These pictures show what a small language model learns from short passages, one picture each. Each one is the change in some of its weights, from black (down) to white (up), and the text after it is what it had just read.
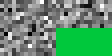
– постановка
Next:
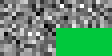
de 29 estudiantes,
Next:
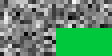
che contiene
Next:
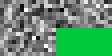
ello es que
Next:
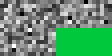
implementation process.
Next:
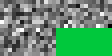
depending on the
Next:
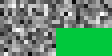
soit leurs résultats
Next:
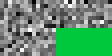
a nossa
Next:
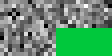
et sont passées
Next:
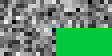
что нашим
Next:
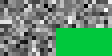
знакомые слова
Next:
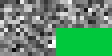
relacionadas aos
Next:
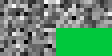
as well as to
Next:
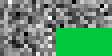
a cererii
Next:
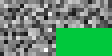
al Goya
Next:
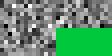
yengish uchun
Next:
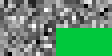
Uning yordamida
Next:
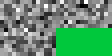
risorgive ed
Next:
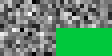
und anderen zur
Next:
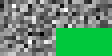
en subsuelo
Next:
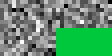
bilan belgilangan
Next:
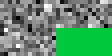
Transport in
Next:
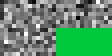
mayor responsabilidad mayor
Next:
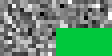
mumkinki, samarali
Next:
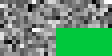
ente et
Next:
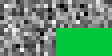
билан таълим
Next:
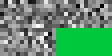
Ermeniler ve
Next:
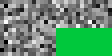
по отношению к
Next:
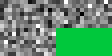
los cargos de
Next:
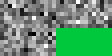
uchun yozilgan
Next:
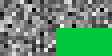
es continua e
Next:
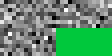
das imagens
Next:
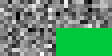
VII Forum
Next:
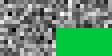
na dimensão
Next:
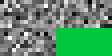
a month
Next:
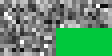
Respublikasi ta'lim
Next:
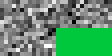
axborot texnologiyalari
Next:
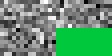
que advertir
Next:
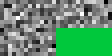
є ефективними для
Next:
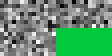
Los fieles de
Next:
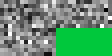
Jahren vor der
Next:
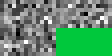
Він у
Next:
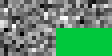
XVI, que
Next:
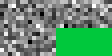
bir grammiga
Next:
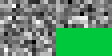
bolalarda rivojlanishning
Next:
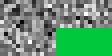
who could
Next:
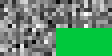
más o menos
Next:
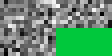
Республики Узбекистан,
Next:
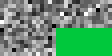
significativo e
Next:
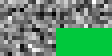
hamda imkoniyatlarini
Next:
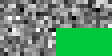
черту я
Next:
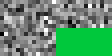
мнением или
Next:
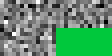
- deb yozadi
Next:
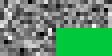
cada uno de los
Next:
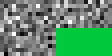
з тим,
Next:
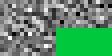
yoki yo'q
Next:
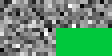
and cultural agents
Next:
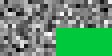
ficam mais
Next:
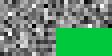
Posté par
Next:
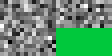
una rica
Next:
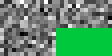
harakat qiladi,
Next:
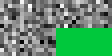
do pessoal é
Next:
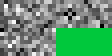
et al.
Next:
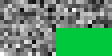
elaboración del
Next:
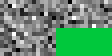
uchun yerlardan
